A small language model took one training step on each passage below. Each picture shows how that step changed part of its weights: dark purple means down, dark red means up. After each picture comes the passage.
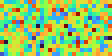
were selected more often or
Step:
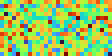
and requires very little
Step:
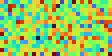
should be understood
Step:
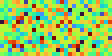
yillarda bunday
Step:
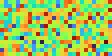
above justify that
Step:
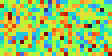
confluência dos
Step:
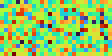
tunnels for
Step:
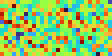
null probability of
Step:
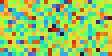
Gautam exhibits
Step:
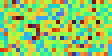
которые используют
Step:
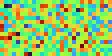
between the fits in
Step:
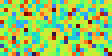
pico médio da
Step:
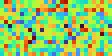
moves FTS in
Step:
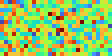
is on this understanding that
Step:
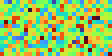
perceived as a central
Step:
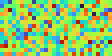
on the receiving end
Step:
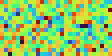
az elmúlt
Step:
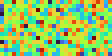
value and behavior patterns will
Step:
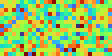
dass ich mich
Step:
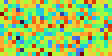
is usually counted from
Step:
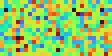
as they begin their
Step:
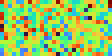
sufficiently reliable
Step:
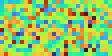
(ii) the period
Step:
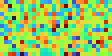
and Schuett,
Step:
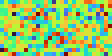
been conducted at the
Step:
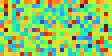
are discussed, that address
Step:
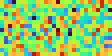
policies and increase public and
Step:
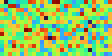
Road system:
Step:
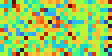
cashew nut
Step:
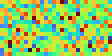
anti normal (or anti
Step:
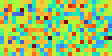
runs to construct
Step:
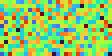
possible and probable environmental
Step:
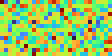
va zararini
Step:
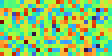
to come out of the
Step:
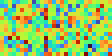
investigations were for example
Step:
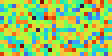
defined as the absence
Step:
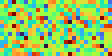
dan yang lainnya
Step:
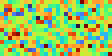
study is to predict
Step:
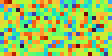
as lycopene
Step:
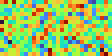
access to education for
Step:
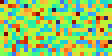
Are there specific relationships
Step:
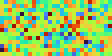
ethnography is applied
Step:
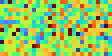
benzer bir
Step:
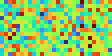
vinculados à
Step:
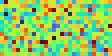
das Políticas
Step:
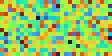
les difficultés de
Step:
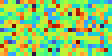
р. були
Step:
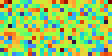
This article discusses following
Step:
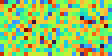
Characterization and
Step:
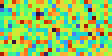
control. In addition,
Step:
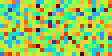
intervention should be
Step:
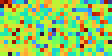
in this case,
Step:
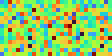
prática, mostra como
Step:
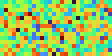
with an excuse not
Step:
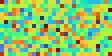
months, despite the
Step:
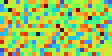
surgical treatment. There
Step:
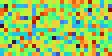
de clima organizacional
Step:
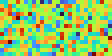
mg/L) and
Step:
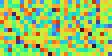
scalp of the
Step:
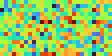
means compared using the
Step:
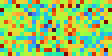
acerca da importância,
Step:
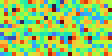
RESULTS AND
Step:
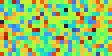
characteristics of participants are
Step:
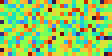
*via* two
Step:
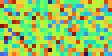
qildi va uning
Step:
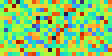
Deemed Universities
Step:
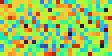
using different regimens
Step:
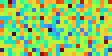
ideal materials which have
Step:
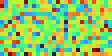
Prejudices towards those
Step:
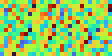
TU Wien in
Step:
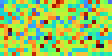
als „grand
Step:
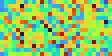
Project viability
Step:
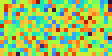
campus are among the
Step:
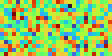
is done experimentally due
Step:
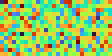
à une telle
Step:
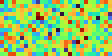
or agreement between
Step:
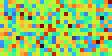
do questionário,
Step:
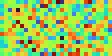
solution there is a
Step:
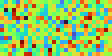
finally the appearance
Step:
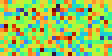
indicaciones para los
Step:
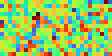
diffusion model, which
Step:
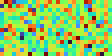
task. In this
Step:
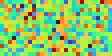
by us⁶ in the
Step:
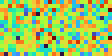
tarmoqlari iqtisodiyoti
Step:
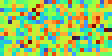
a la importancia política,
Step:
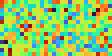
and Xbox included
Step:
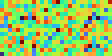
to better donor ability
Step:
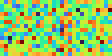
PROTEINS AND
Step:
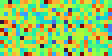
lattice by reducing
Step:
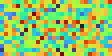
crack propagation
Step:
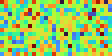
3 vital time points
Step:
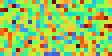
de charolas a
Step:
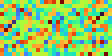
or harassment 80
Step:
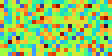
du Sud »,
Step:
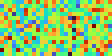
of the Faculty of
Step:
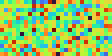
varía en F,
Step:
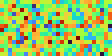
is low. On the
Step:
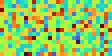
overturning during the
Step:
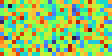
8th day posttest
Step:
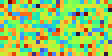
gente tem a
